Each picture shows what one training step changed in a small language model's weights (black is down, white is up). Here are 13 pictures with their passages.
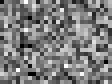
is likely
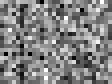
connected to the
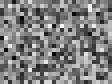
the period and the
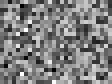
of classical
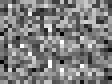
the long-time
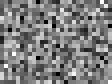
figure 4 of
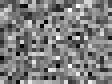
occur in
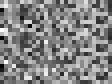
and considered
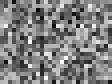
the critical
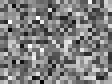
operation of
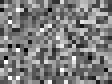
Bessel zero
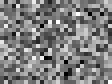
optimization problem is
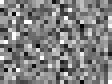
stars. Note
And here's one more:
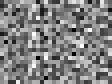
put a limit
